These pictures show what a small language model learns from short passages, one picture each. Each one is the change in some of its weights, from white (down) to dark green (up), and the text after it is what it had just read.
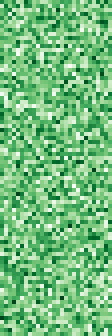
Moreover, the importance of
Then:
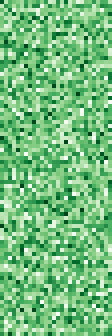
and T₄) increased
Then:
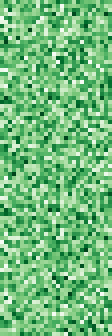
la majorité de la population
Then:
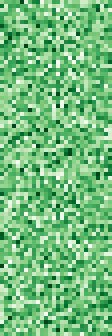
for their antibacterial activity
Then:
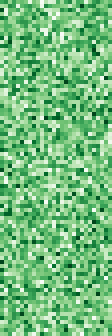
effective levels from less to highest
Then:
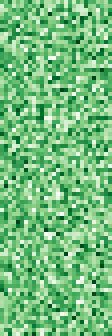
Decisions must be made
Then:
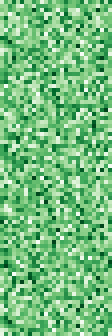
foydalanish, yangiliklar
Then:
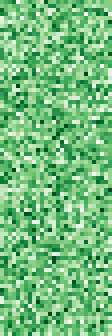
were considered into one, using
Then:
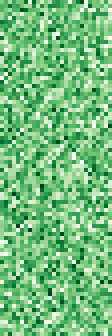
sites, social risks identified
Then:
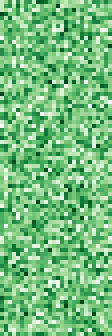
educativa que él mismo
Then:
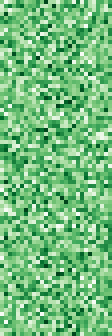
possível se utilizar a
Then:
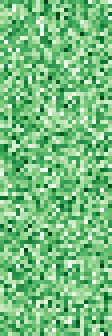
not giving a positive response to
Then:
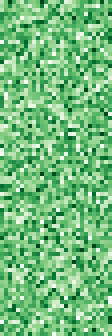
actions which Community
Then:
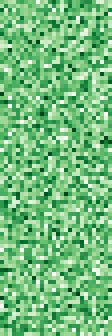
la reescritura de
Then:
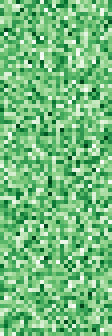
независимо от
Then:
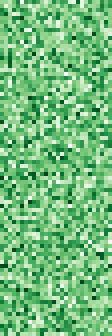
districts falls
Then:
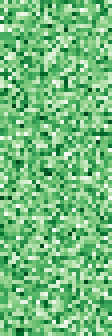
an understanding of the connections
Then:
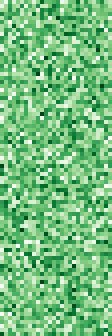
clases o de manera
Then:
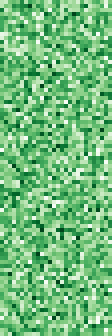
Fig. 10: Transient response
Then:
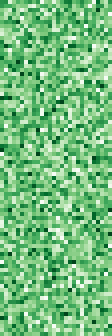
respectfully in academic
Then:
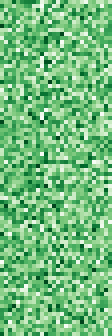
usually asymptomatic
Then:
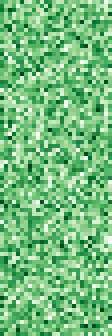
mohiyatini ochib
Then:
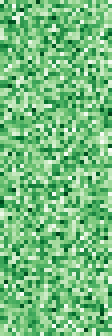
permanent grassland,
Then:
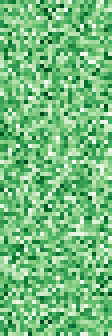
successiva, e ho
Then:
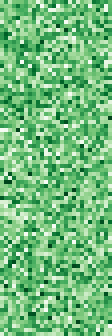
under a compressive axial
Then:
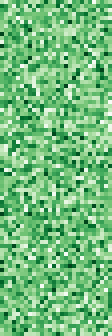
added to the cold
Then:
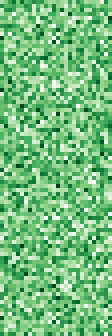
ecological harm to soil
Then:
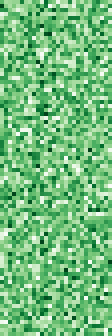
media. Adapun
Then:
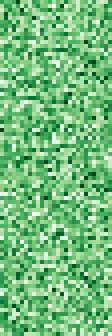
Sixth Extinction
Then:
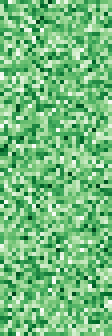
environment. The main principle
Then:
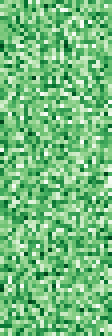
chirality recognition,
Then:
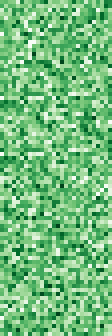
of the displacement
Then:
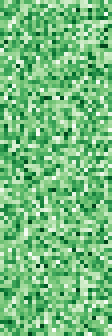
davlatning barqaror
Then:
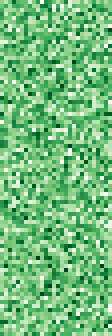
student thus imply the
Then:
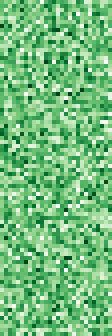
holding tank. To
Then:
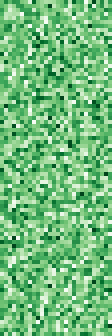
qatnashchilarining eng
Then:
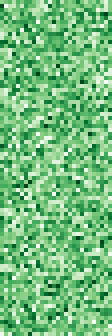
rate constants corresponding to the
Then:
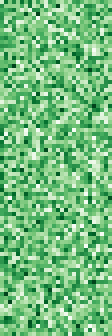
barcha ayollari
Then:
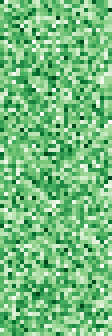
types of research, for example to
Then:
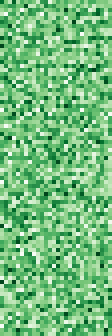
representatives and posed tough
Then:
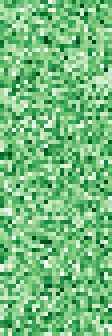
massive production. All the
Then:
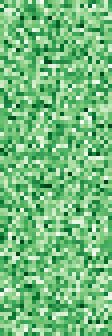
groups. This could be the result
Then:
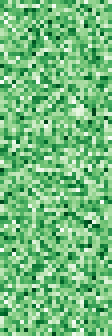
Shu sababli
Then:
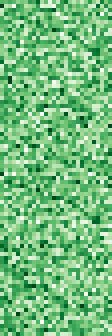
harm peoples'
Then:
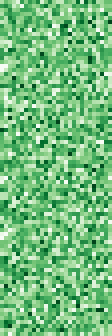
Additionally, the technology of
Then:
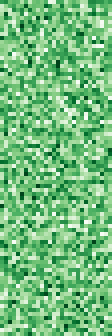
Hence, we change the sign
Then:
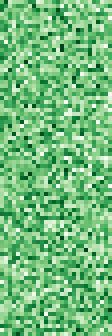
diffused characterization with
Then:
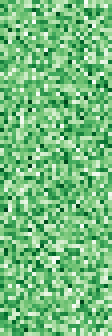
yaratish, etarli
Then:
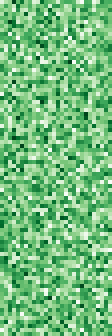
dostarcza nam
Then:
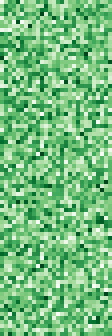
a digital image. 2.
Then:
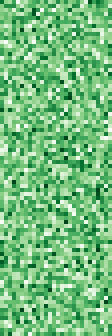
clinically effective for ROS
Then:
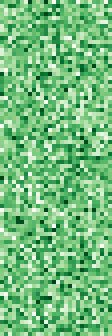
Educação Básica. No
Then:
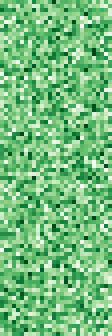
zamon talabi
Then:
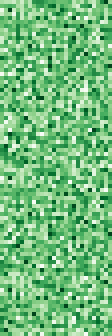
це може бути
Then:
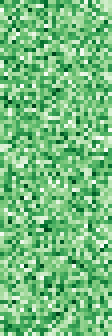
subsets of the training data
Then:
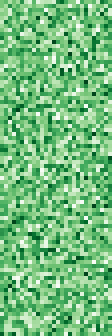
Improved knowledge for building
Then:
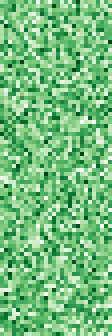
Pemberian sanksi
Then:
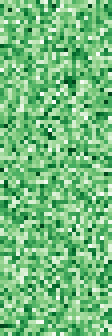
river basin is in
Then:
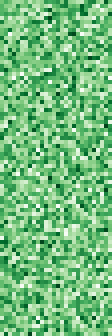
g'oyalari 130
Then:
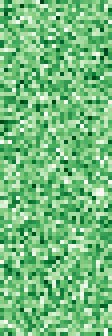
severity of anemia among
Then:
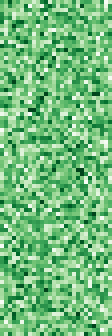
parece funcionar muito
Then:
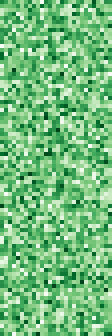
marriage who presented with
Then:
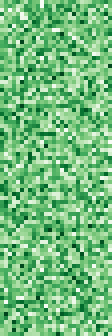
hospitals according to the number
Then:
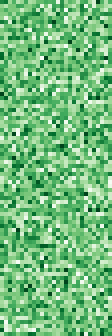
life." The characters show
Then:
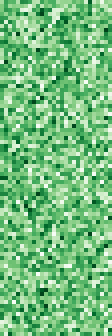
plataforma digital, como
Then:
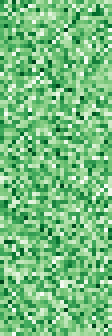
of education needed to take
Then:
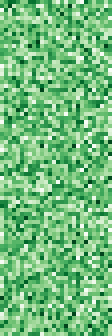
Для цитирования:
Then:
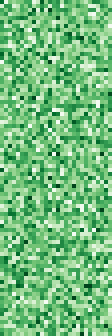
will enable us to evaluate
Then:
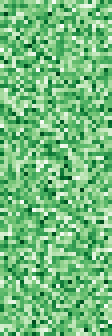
Psoriasis is a
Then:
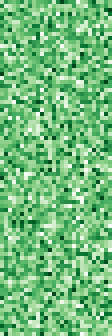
berfungsi sebagai
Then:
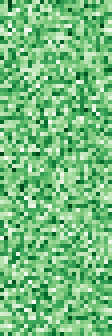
purely fictional.
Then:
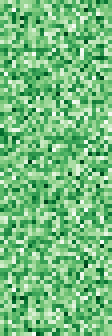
Dr. KYBER.
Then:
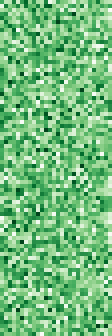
research, it has been observed that
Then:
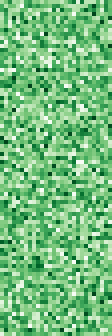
и распределения
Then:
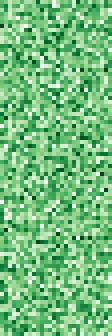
arrays, and with electronic
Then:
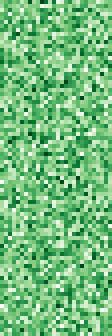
Conoce los objetivos
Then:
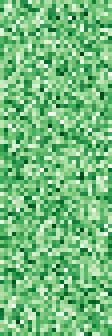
social distancing measures and
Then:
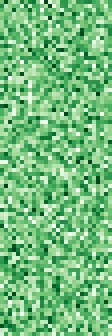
du cercle, alors
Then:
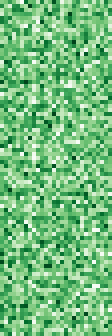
University, 1 July
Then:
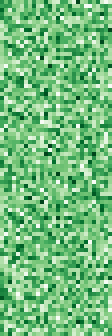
role that health data plays in
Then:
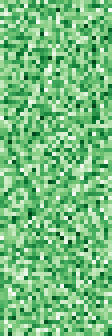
Conceptual Data Strategy
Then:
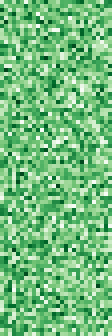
mortes no Brasil
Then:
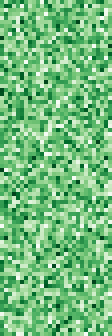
to integrate insights from
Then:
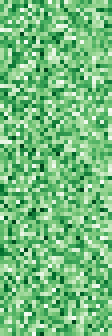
asesoría, sus
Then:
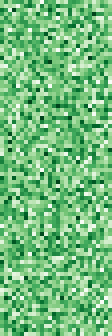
of technologists, but the
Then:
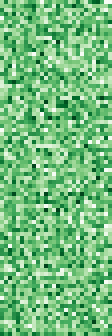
no one has yet demonstrated the
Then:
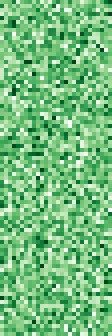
произведения В.
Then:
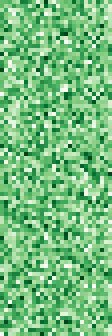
dengan hasil terendah 40
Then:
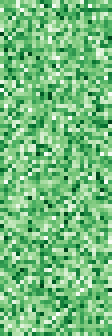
compounded by rising food
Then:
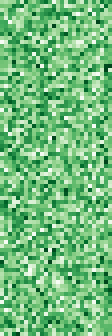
que se empleen para
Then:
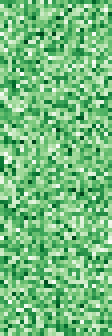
consumers and they do not
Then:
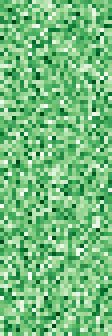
administratief of een
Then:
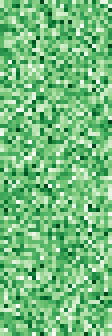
is moral disorder. These
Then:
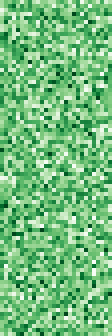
(2024). Social viewing
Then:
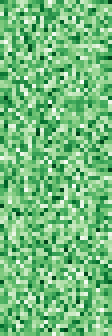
mentale et leurs
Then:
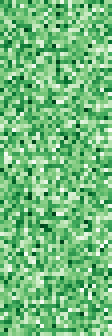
the flight of these insects
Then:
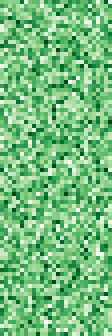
en su cuantificación.
